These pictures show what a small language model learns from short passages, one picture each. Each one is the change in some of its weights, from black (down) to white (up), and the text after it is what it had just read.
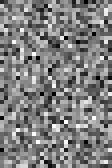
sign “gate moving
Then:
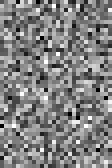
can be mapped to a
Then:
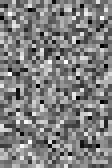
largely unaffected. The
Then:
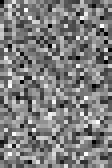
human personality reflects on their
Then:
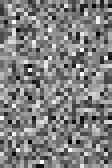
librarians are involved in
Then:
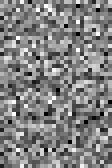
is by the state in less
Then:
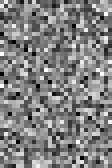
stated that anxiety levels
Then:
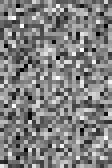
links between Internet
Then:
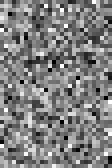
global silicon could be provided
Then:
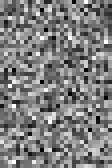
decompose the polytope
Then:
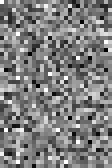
adaptability, and safety of
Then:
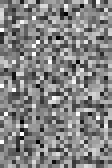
trained on our smaller
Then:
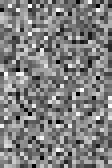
framework, focusing on four
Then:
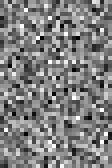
A Practical Guide*.
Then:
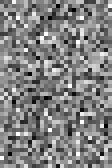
is acquired through a dry and
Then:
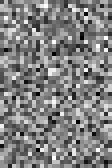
to generations. This may
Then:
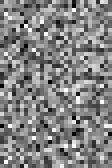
average sample of oxygen free
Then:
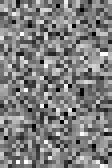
not always feasible and risks
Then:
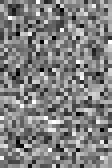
the methods we propose here had
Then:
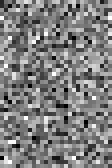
also a sensor node is
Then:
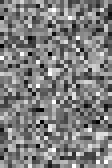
learning to understand economic well-being
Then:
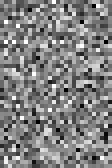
the ball object,
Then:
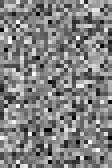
the quality of life of mothers
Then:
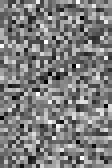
whereby adjustment means
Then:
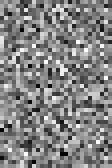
is getting lesser day by
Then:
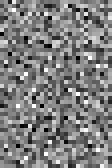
This section consists of two
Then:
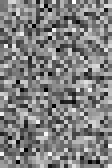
Concentrations of 11 different
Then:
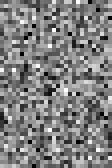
Description of the study area
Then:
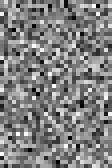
spending habits and
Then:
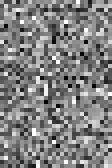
animals, histiocytosis
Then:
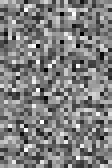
regulatory framework regulating
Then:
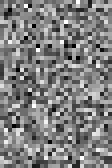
cultures, as is the case
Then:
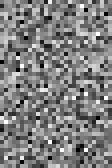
frame. He concluded that about
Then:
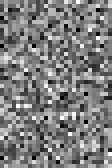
for presence and absence of secondary
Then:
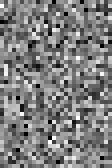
endless layers of heritage
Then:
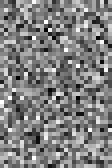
the following scheme : It will
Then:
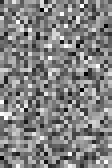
co-creation of societal
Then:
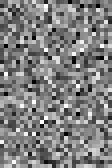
tear, the involution was
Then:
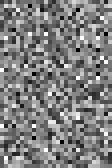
drought conditions, while
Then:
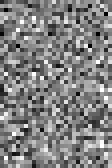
on competition, the level of
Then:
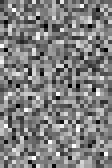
all but ensures their continued
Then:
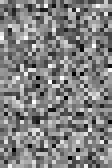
the rural population capable of
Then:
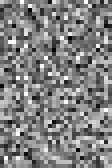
match reality, and
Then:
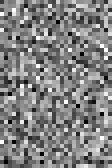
For the Lorentz
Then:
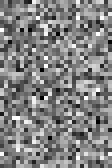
each other. Once the required
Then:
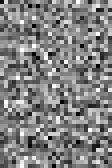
and 4, on the other
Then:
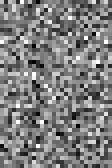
and avoid controlled flight into
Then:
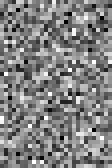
extended k-generalized
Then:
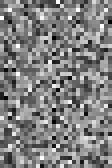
OF CONSTIPATION
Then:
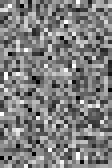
long, 17 mm wide and with
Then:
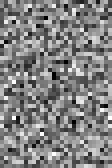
in a large manufacturing
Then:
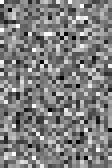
plagiarized by the university
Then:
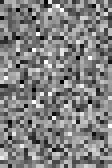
The green synthesis using plant material
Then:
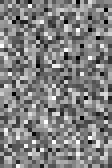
of this relationship, promoting a
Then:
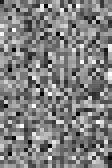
resolution mechanism through an
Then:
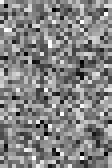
models to help update the
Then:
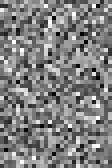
2018. Exploring the
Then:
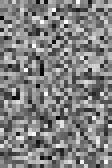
use, significant increase in the mean
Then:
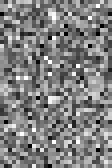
to the field of education and science
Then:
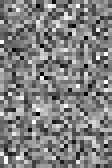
shopping value, an
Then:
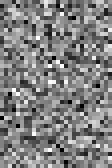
cortical slices (see
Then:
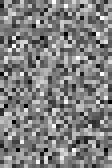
of low birth weight
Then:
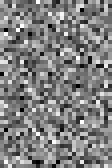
- Pavesi, T.,
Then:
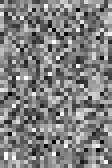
with pandemic and policy measures during the
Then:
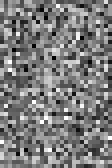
considerably diminishes
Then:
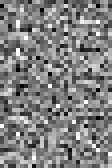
10.22 years. On the
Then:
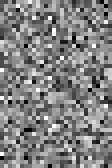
rather complements those essential efforts.
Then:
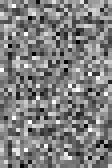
survey was understandable. The survey
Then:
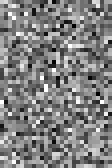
entries Picture Name
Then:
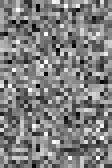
Reproductive Age,
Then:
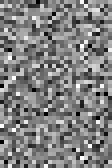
accuracy with standard error of the mean
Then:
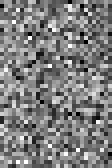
work and contributions consist of
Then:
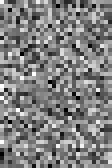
the major principles for advancing research
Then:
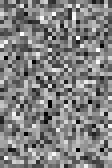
in Turkey The pandemic period in
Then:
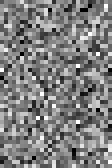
software engineering, ii)
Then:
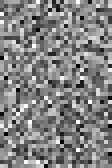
the language of information technology.
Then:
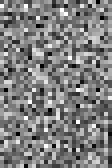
strength is larger than estimation of
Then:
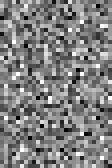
few people bother to take out
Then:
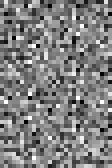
the Istanbul
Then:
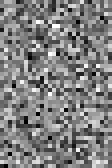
glides in frequency or sound
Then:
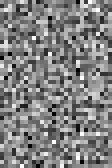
pressure of 10 mm. at which
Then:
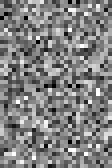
were found to be the most effective
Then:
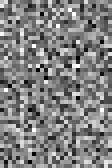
the first to comprehensively compare
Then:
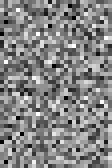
pharmacological activity of
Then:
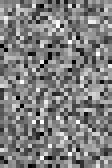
\text{ Nic})
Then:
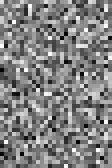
trees for $G =
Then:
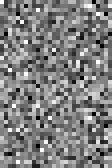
laxative and stomach
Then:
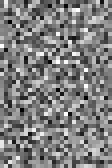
Doubts About
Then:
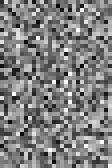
muscles, alignment
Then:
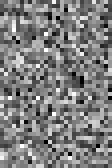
a key pillar. The
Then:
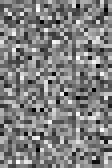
signals and other SU
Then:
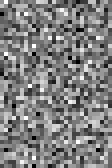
was higher for the summer
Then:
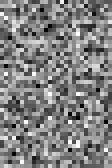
research methods were used in the production
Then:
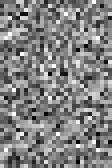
changes were detected in 37
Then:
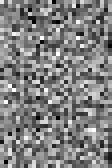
mechanisms of SFRP
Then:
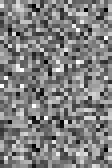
fabrics, whereas
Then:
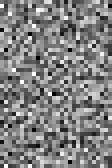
absorption of the 3-D
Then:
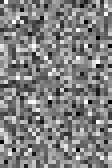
and Fe on the surface of
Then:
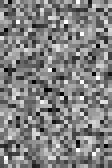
offset, and positional changes
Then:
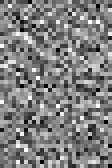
2.1. The relationship between
